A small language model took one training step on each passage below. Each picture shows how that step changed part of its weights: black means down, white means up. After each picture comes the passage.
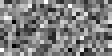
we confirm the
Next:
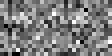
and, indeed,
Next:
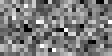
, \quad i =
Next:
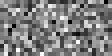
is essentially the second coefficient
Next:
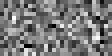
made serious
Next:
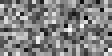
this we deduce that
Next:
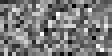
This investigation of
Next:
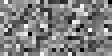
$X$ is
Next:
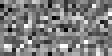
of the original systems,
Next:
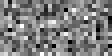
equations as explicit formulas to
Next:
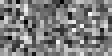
derived a list of examples
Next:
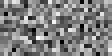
obtained from the same cut
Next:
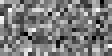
had a concise and
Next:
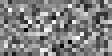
can therefore be measured
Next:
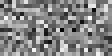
change when crossing the surface
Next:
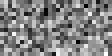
we give an example to
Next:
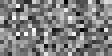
= \emptyset$, then
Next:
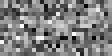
possible to give a
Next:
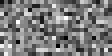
are part of a
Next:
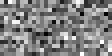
its pushforwards
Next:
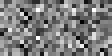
small enough, $$
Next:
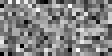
we may set \[
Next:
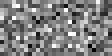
$\mond$. Let
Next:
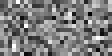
identifiability between the
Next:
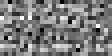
the QRS complex of
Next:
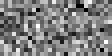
for time-independent and
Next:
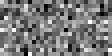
to a unique invariant
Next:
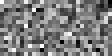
manifold-changing process
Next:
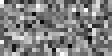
following slightly looser
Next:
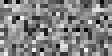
finish the proof of the
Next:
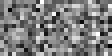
Therefore, this new tool
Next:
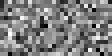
denote differentiation with respect
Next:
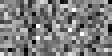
two convex Lipschitz functions $
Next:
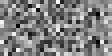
can be carried out in
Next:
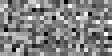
the SSM but
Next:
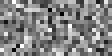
be deduced from the
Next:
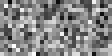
hope to write
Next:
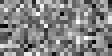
to $\mu $. By
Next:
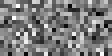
\in I$. Let
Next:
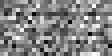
inner space between those
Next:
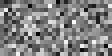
are all basic commutators
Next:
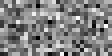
Theorem A hold. Thus
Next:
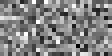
\item We could choose
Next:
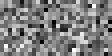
$N$ and other
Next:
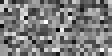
with finitely generated Cox
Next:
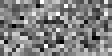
approach. In order to
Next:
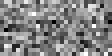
the following fact. For
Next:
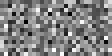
and hence can be used
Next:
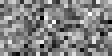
this bound is tight.
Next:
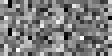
and is perhaps
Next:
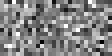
torus $T$ by
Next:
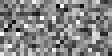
us consider the space grid
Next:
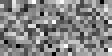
To define the measure
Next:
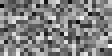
since every vertex in
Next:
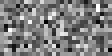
est, comme
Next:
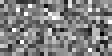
split over $k$
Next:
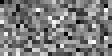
if every compactly contained
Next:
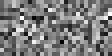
acoustics, quantum
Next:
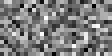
Weil's restriction of
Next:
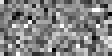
follows that $\Gamma$
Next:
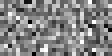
\noindent{\bf Theorem
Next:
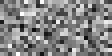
function. Based on
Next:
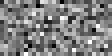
the converse. Note that
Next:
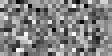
$R$ is always
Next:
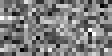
part of a global family
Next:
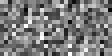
les ensembles de
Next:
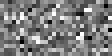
Actually, the
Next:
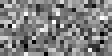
points (colored).
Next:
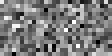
mind that a large
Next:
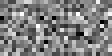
shift sums, and
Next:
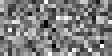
system of equations \be
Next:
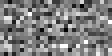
of the amplitude of the
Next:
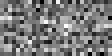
of periodic solutions of the
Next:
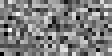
as OneWeb
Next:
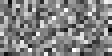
$ is unbounded, then
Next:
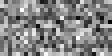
% % \pt Proposition
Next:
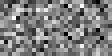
parameterizing it using the
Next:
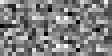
series of simplest
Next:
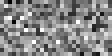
in the following table.
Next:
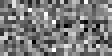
``twisted by''
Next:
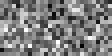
The linear shallow
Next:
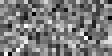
(with real coefficients)
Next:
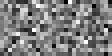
of $C$. Since
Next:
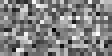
$C$ into usual
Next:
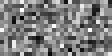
Si $F$
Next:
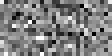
follows that for all
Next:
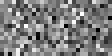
(and large values of
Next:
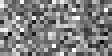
consecutive primitive
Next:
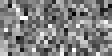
is supposed to be
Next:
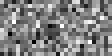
show (vii),
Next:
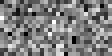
will be denoted by
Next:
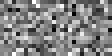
trees $T'
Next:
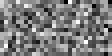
of $fH$
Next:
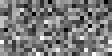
associative conformal algebras with finite
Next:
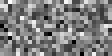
any trivial $d$
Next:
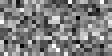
exists no quasi-basis
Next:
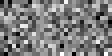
key challenge} here
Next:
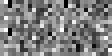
and is not invariant under
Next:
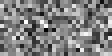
y - \mathbf
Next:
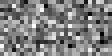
to introduce an action on
